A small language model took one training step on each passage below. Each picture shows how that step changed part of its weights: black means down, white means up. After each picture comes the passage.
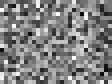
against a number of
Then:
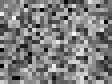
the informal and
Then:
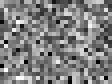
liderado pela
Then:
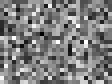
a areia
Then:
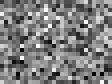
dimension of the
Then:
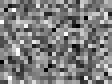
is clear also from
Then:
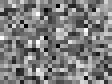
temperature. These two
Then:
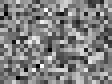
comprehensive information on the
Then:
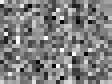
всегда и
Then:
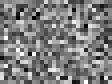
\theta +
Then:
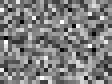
on downstream
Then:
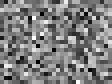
en la capacidad
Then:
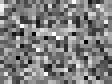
quality, river
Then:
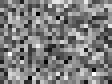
signal fidelity measurement,
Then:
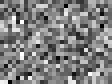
very interesting to
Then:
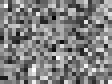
examined for the
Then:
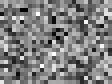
observed in the
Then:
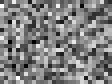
can capture features without
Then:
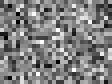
dominantly govern
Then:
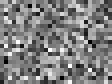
por sua vez,
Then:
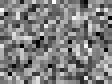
gives rise to
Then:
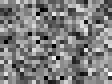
на основе
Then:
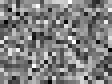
les processus
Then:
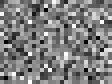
an externally
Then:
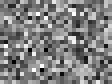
% of the
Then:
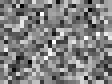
innovations in a
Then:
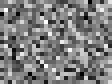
fomento de
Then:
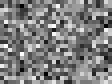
(right) in
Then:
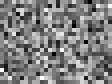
on financial statements
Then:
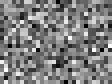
increased predictivity.
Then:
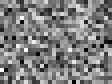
presence of high presence
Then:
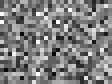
labels of the
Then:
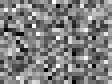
section we will set
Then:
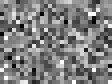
suman problemas
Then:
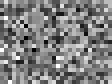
upper limits at
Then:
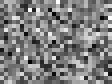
vector mesons ideal
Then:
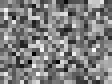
academic processes. For
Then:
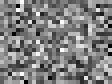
emitted by
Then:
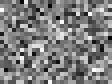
by ion impact.
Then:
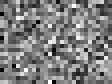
the absolute values
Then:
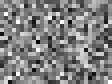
kuch –
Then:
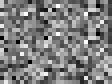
long solver
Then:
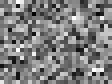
given by the
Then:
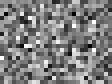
you would not like
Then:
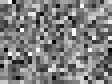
the canonical
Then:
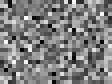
5 shows only the
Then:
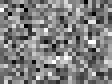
role, with several
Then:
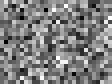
readily available.
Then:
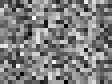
evident, and
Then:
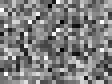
positivity is only
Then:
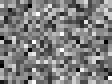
these two stones
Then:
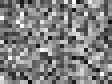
on 30 cases
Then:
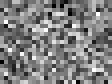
and services in the
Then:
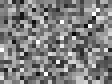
presented. Two
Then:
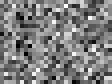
mostly} due
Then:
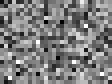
leading cause of
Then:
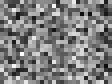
for the case of
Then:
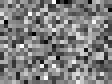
expression of the wind
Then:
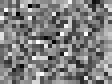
work.* Another
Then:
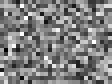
magnetar magnetic
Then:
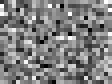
- Colombia
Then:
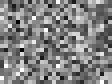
instability at a
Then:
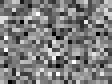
total scores in the
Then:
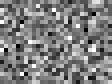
lifetime of
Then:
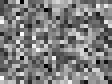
or polarization fraction measurements
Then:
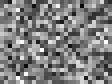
can be either split
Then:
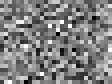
Phys.\ {\bf
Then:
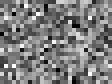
one node is resulting
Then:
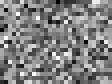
se lateralna
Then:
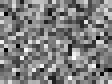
country of the
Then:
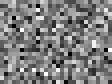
– Tomales
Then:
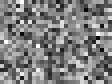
power radiated by
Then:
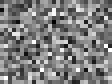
the medium enterprises
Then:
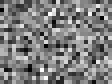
the data taken along
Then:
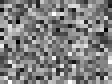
the DSL
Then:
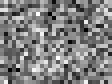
expected that women will
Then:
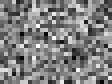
how collaboration networks
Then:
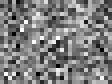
evaluation of the
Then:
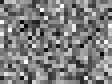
scanning electron
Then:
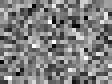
which is associated with
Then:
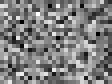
station can help
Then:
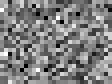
calculation to take into
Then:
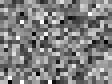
to be determined.
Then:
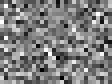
in a simple magnetic
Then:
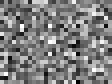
and become the main
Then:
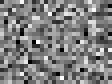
geometrical structure
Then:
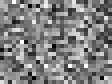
del brillo
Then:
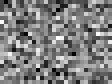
increasing datafication
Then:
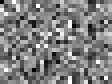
library staff
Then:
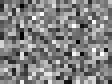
PDFs for
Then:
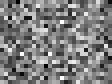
and/or services
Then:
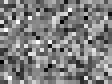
is widely utilized
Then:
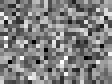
of political
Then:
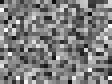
Thirring and
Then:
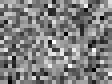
still inducible
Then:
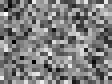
in the work environment
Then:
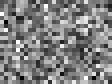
classical limit of quantum
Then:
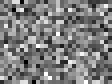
neutrinos. In
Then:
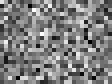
manera, en la
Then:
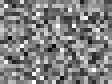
treated as correlated rather
